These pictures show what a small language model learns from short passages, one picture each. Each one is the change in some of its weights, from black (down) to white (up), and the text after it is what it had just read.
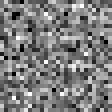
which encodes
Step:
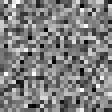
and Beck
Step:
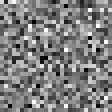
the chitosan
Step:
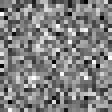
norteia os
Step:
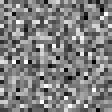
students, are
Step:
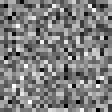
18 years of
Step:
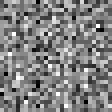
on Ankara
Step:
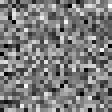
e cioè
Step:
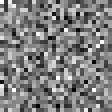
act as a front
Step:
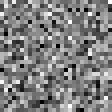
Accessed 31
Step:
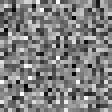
philosophical foundations
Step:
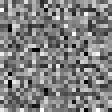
in English
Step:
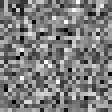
Etap 4
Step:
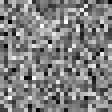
normativo para
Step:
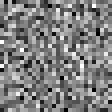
- b) Their
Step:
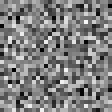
ular boshdan
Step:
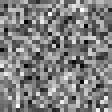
shell for some
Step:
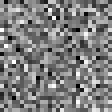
of power. It
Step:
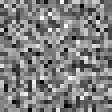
Competence as
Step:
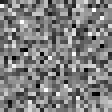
importação dos
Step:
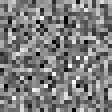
bacteria in
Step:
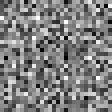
per tutte le
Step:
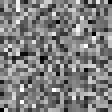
the destination
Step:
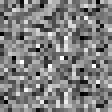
Materials Based
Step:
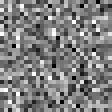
important for giving
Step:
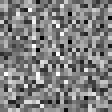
Effect of
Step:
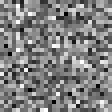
that it is important to
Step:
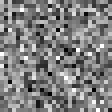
while in many
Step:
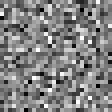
of reforming all
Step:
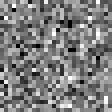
confused. As
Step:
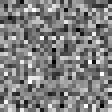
В тезисе
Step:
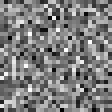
of the free
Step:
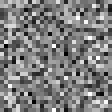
response at the
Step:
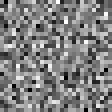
characteristics of
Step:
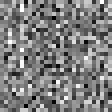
en el sexo
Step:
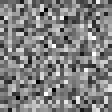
environmental impact of
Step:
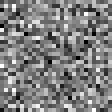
particular group or
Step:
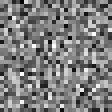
1) and of the
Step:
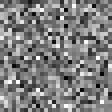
for grade 1
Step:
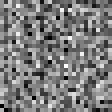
data from design to
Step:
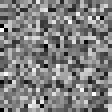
leg. (in
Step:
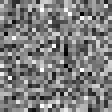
Development Kit
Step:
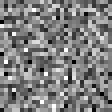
А. In:
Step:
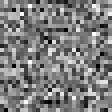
où nous
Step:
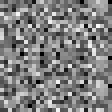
nowadays do
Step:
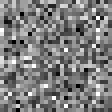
do exposto,
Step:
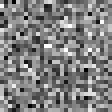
target state
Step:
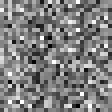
for long in the
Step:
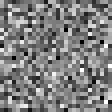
and V_2 are
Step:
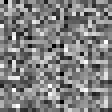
investigation and
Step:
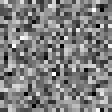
graves, car
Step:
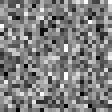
literacy. This
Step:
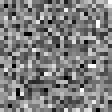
to calibrate
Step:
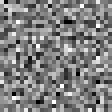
with previous history
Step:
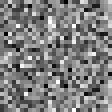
EXP 1 and
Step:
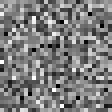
Some definition
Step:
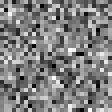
be called.
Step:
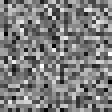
of the organizational
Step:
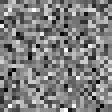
dos serviços
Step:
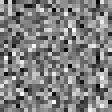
action were used:
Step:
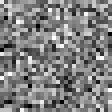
on the ground
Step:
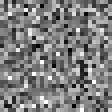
given the
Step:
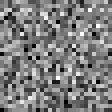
sitúase o
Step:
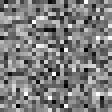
sea a que
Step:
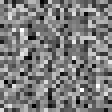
the concept of project
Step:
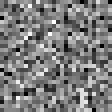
gaseosas y
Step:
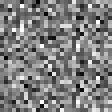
of composite
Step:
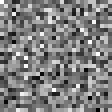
Bivariate analysis
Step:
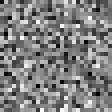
biri deb
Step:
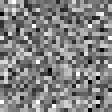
until complete
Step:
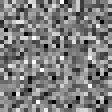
continued to
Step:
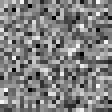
limited to not all
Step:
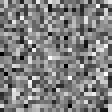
time (ms)
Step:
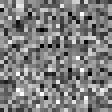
Among the
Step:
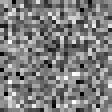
sets, and so
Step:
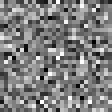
A characteristic
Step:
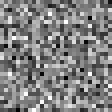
Teaching is an
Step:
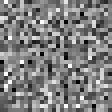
на тлі
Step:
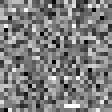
implies a
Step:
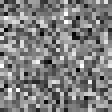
criterion is
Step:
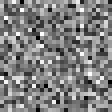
abrangência do
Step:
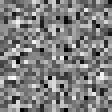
culture and environment.
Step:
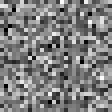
Journal of
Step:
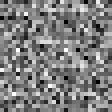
systemic altered
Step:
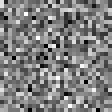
performance, as well as
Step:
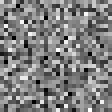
virus, which
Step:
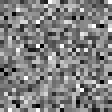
of EHRs
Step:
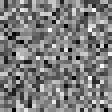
process continues until
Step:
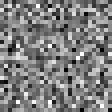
was given a
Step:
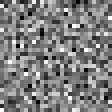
de ele sofrer
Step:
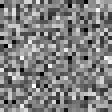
di Porto -
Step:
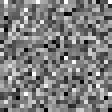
crystals are also
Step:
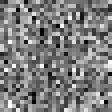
a los principales
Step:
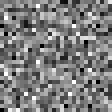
Test Case 9
